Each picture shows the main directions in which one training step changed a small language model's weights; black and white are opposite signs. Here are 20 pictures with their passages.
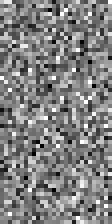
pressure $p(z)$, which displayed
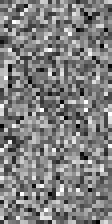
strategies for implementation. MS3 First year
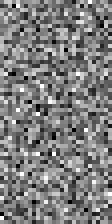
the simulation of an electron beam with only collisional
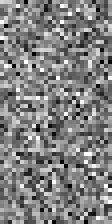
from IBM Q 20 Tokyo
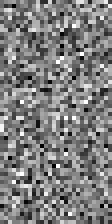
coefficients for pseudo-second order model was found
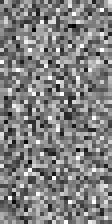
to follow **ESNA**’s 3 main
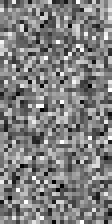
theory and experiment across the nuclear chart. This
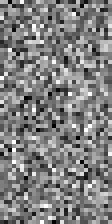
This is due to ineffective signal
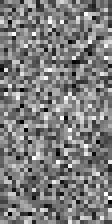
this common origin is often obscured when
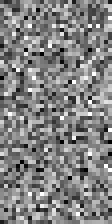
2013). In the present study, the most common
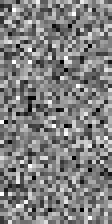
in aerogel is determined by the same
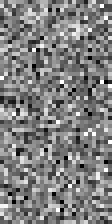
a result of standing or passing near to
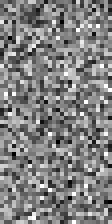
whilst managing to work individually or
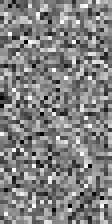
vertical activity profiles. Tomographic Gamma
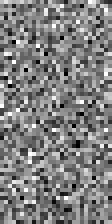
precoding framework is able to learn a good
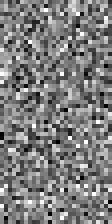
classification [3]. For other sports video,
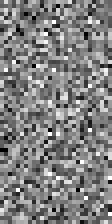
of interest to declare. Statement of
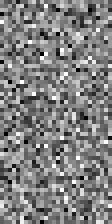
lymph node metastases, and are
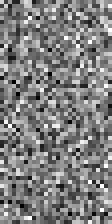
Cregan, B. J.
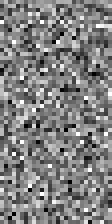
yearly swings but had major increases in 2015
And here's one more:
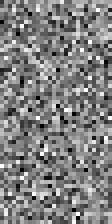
Machine (VM) restart},
